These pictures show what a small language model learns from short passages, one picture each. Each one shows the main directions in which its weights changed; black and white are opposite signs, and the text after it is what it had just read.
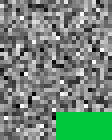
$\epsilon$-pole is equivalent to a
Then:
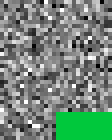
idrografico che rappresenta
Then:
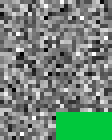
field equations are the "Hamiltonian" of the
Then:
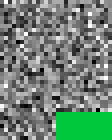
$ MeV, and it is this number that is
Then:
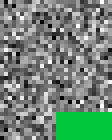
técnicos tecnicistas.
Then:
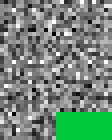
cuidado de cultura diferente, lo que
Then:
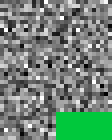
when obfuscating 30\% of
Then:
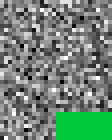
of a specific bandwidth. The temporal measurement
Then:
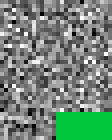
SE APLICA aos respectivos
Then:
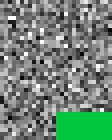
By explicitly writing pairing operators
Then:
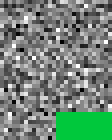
un alcance correlacional, debido a
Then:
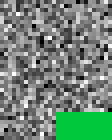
consideraram $p < 0,05$ como
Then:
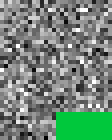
sfarenti cunsiglii di
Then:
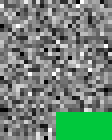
the electrodes and the parameter
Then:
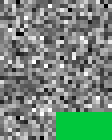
Ao lermos cada verso do
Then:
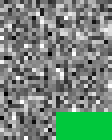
our approach with the data from upcoming soft
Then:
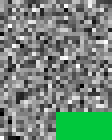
For instance, T10 commented,
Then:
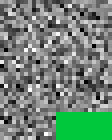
Дністра // Дослідження
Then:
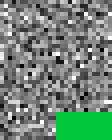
p. 258, Retrieved from
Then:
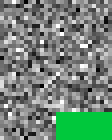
correspondencia acción-instrucción es la
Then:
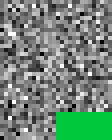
this study, we were specifically interested in
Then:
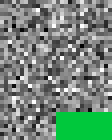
опыта показал, что в
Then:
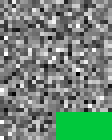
которые могут
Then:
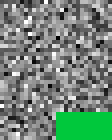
eu que poderia ser eu
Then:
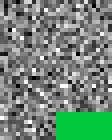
sum-rule (QSR) approach
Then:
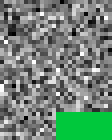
Xulosadan kelib chiqib C
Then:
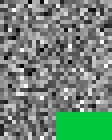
metallicity and dust abundance,
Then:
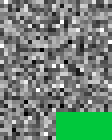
sets of $N$ qubit operations,
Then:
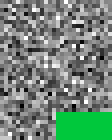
ALMOST REALISTIC
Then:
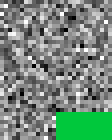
urucu-verdadeira =
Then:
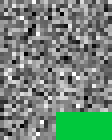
joylashgan. Ulug'bek
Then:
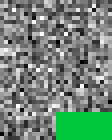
Paraíba (IFPB) in
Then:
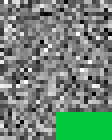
Without the fixed density constraint, it is
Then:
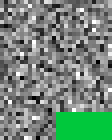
and accumulation at the interfaces with the
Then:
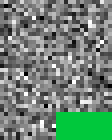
EBNs, o que possibilita
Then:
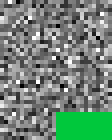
MIR-selected AGN in all
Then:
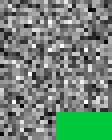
La cual se encuentra relacionada
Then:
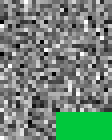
fost identificate pe baza
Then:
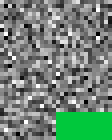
tarmoqlarini erkinlashtirish davlat
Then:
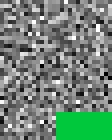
E GASTROENTERITES
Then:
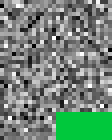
with the cyan points showing the average in
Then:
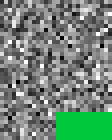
kuchaytirish (19,3%) va ish
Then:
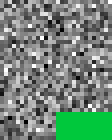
визначення поняття
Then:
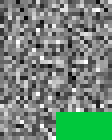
by photography from the 7-inches
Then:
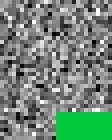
Shundan keyin katta til
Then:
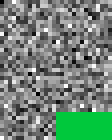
first one is obtained by replacing the
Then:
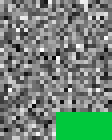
written in the style of Datalog
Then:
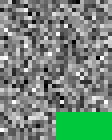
tradicionais antes adotadas
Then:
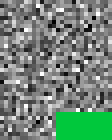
Шелкового пути
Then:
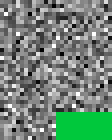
ommaviy axborot
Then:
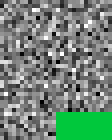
у одного пациента, у
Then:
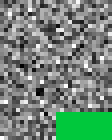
obtained values (2.4 nm and 16
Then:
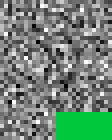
in academic performance, and the expansion of
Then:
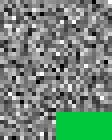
R2834H mutation clearly precludes
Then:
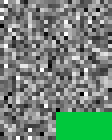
mentions/citations appropriées
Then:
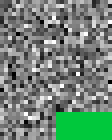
sua espiritualidade. No discurso
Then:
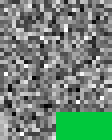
fanlari doktori, professor
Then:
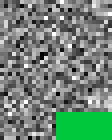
considerata parte integrante di un approccio
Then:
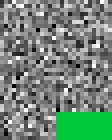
the same degeneracies as in the
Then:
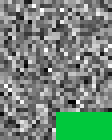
matematik enumeratsiya bunday
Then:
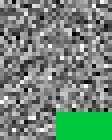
foram encontradas em outros estudos
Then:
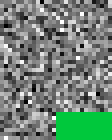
interfaces.} Many of the ideas
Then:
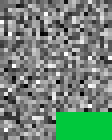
in terms of qudit levels and gates
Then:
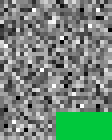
культур. В этом
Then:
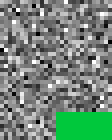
future work, we can expand the sample to
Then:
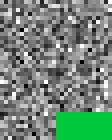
dominates over the thermally active energy
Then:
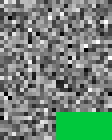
kerak. Badiiy maketlashda
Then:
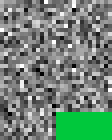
rahbarligida fotograflar
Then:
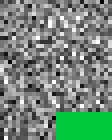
continuity of the Dirac wavefunction at
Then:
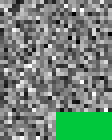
present-Universe ratio of the baryon
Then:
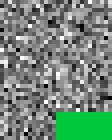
Точное решение(13)
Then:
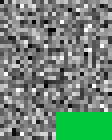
contagios, su gravedad y la forma
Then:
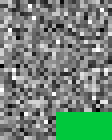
region close to the central BH, but
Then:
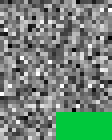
porém com resultados nefastos para os
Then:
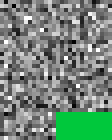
aux rayons X apparaît
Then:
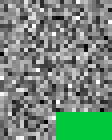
with the kernel of the conjugate
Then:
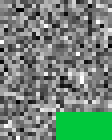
with an extinction coefficient better than
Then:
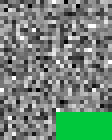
baik dari segi akademik,
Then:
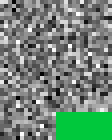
субъектов малого и
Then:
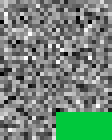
tindakan sepihak notaris
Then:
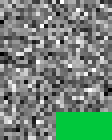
states that this density has the same property as an
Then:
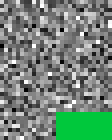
with qLMXB standing for
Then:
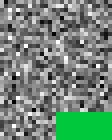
both the short and long term. To achieve
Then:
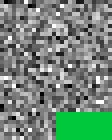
a la investigación en Cirugía
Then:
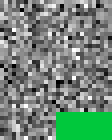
can distinguish SIO activity from
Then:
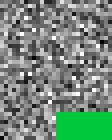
from the end of solar cycle
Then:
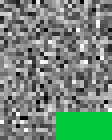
fluctuating by approximately 10 Hz around a
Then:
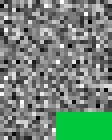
arxeologik madaniyatlar
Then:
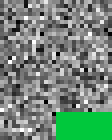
UE and by SEKUENS through
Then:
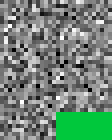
Such entangled spin states can in principle
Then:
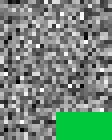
constante y dinámico progreso
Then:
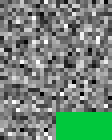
the physical fermionic components renders the
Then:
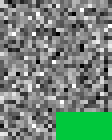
en el flamenco de las décadas
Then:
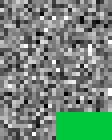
without nuclear spins. Utilization of
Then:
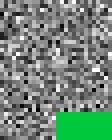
is that the 10d space-time is described
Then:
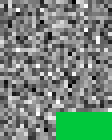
indicator in the per-PR regressions
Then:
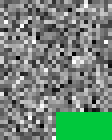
ushbu tillarni bilmagan
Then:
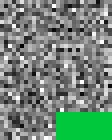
a stationary stochastic variable from
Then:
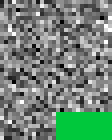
only the grounds for special investigative measures
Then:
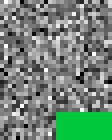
\bibfield {author} {\bibinfo {author}
